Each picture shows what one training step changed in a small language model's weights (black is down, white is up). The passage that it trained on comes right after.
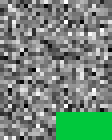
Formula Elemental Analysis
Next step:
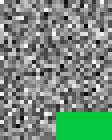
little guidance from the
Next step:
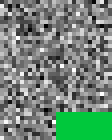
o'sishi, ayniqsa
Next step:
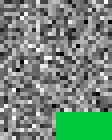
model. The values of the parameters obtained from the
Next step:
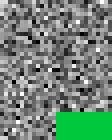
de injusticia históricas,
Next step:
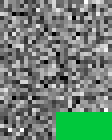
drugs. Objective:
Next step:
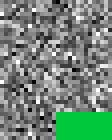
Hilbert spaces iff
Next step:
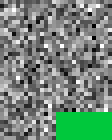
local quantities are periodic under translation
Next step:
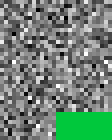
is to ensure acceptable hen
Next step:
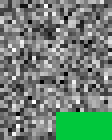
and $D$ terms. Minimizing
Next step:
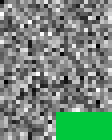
\subseteq P(V))$ with
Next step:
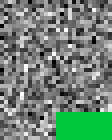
This may favour the attachment of
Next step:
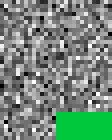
be proportional to the number of binary
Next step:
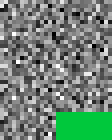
and performance bounds, and learning in ways that
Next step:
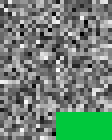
Sarkaleh, B. V.
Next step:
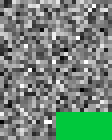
de duración y organizada del
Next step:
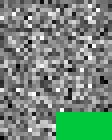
production of food is more than consumption
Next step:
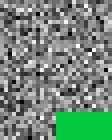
engine or probabilistic inference system
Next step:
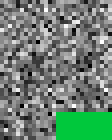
nur, xotirjamlik va
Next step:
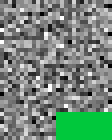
was successful. First we
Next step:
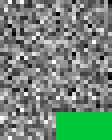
the decision-making approach for
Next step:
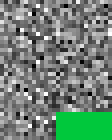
fuente de alimentación de
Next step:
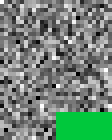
there the unemployed youth would
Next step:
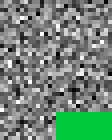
звеньев нарушений
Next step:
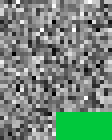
perpetuate the dangerous
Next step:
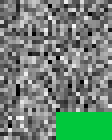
Riadhah⁶, Rini
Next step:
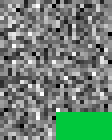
and 650 nm ($\epsilon =
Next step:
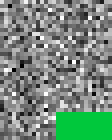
by focusing on the development of
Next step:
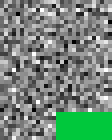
the duration of these measures are not
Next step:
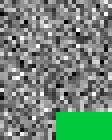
students in Taiwan University.
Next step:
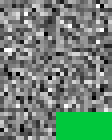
line, smeared across hundreds
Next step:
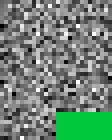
[9] VALESCO,
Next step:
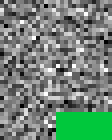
the jets are launched by the
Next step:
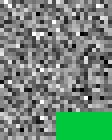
performance financière de
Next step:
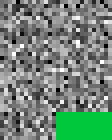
o'rinbosari Ochilov
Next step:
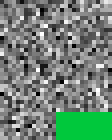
data analytics and insights.
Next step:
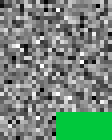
by SARS-CoV-2,
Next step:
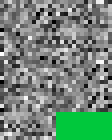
The federal government
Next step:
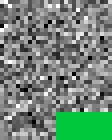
sog'liqni saqlash
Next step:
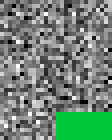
include scarcity due to increasing
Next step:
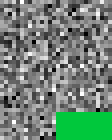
Fuente: Agencia
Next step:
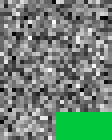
the meal influenced strict
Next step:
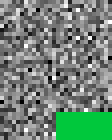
March 1984, accepted
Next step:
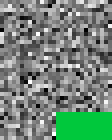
Adhesivos Industriales,
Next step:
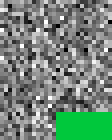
issues will not be enough to
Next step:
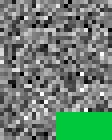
by Kargi and Ozmihi
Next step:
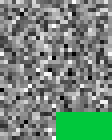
observations of the Bullet cluster
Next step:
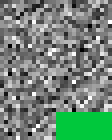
tulip tree, issues such as
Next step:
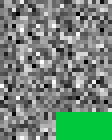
shown in table 2). Table 1:
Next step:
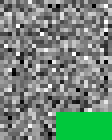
auseinander, obwohl
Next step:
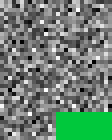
de design e medição usa o
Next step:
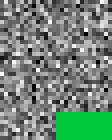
animals and GMOs)
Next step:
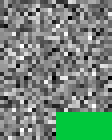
was obtained from all participants included in the
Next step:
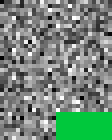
In the collinear limit, the blocks
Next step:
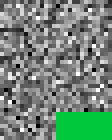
частот сигналу
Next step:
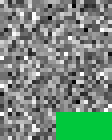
suriladi: Birinchidan,
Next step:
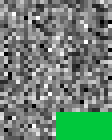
is between $\omega_{\text{min}}$ and
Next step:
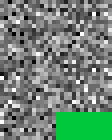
Df p-value α
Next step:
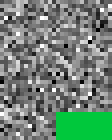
possibilidade de que existam
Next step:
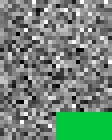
Guanacaste, Costa
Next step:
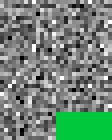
populations under this name are
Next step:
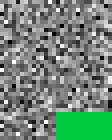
a neural network was demonstrated to
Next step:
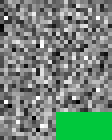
oğlu¹⁴ veya
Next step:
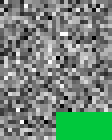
3 is depicted in Scheme
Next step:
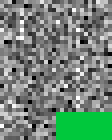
justicia, de los funcionarios
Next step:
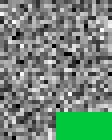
Highly Practiced 3 5
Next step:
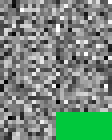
are used. } \end{figure} In
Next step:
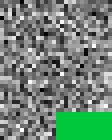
four embedding spaces.
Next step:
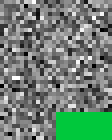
atividade profissional, o fator
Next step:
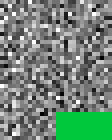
va viktorinalardan tortib
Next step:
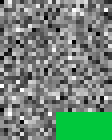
mãe e, claro, como
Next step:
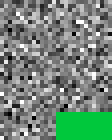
target. As described above, from
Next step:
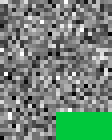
tehnologija može
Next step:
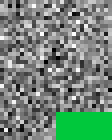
mangetosheath under solar
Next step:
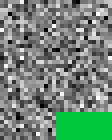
Dari tabel 2 diatas
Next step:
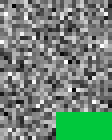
executed. Keywords:
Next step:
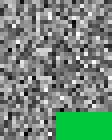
not agree with that. Security
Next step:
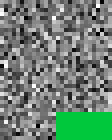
\begin{bmatrix} A_{cr}
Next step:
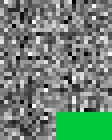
ver boven het landelijk
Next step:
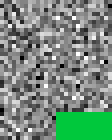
entertaining discussions. Thanks are
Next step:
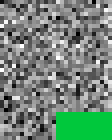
cocoa industry expanded
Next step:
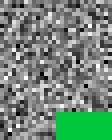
the gap at large interactions. There
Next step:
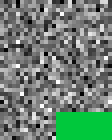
yechimi ma'lumotlarni
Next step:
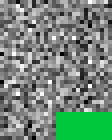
and non-smokers presenting at a
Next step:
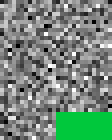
fixed in follow-up lattice
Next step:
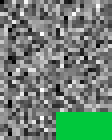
energy solutions (including solar,
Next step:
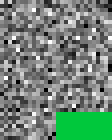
$Z$ which represent the class assignments of
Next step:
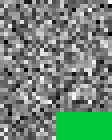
Connections were made as per the
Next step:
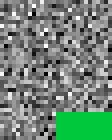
{Proc. IEEE
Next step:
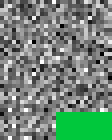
\end{figure} \end{center}
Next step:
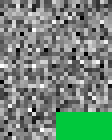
Operated with Ordinary Water
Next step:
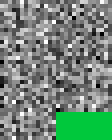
The website will be hosted,
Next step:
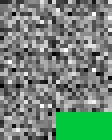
асосда шахс
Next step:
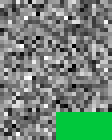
deviation of twelve different bright
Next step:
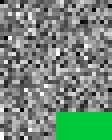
only on the physics of the brain
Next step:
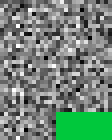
(and subsequently $\gamma$)
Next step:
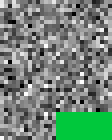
Flavonoids:- For the
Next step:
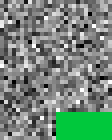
semileptonic decay into two
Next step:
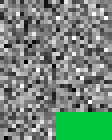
and $10 \%$ respectively. }
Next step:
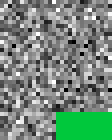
show that this is indeed a physical
